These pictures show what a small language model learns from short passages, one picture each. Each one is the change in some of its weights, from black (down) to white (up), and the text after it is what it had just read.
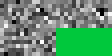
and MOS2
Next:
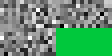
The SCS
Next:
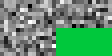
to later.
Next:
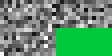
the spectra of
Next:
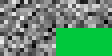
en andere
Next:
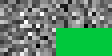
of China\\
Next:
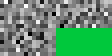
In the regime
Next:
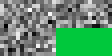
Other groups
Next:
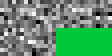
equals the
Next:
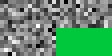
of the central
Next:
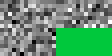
and binning
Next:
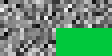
spin singlet
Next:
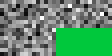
elements of
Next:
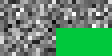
success of
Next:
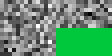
de mayo.
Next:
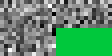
the new classical
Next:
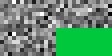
them in
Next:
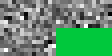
shall see
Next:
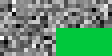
are simply
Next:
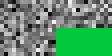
average power
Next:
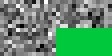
reply or
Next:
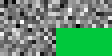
a good
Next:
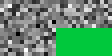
card and
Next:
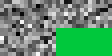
and peak
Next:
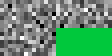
Then we
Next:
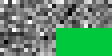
this work was
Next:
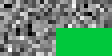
é capaz de
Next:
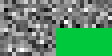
obtained. But
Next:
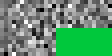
lines) for
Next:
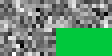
0$ does
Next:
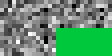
the DM's
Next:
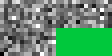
were performed using
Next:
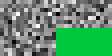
have some sort
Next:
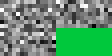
da oferta
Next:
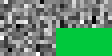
in the era
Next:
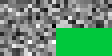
of spins and
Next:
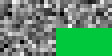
do not cause
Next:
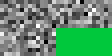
of ETC
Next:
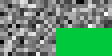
signal detector
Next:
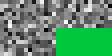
radio va
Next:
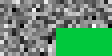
of considering
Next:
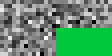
example is a
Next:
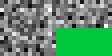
to the ordered
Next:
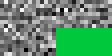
at its top
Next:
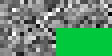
the slab
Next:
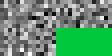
all from one
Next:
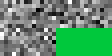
really an
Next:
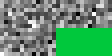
resulting from the
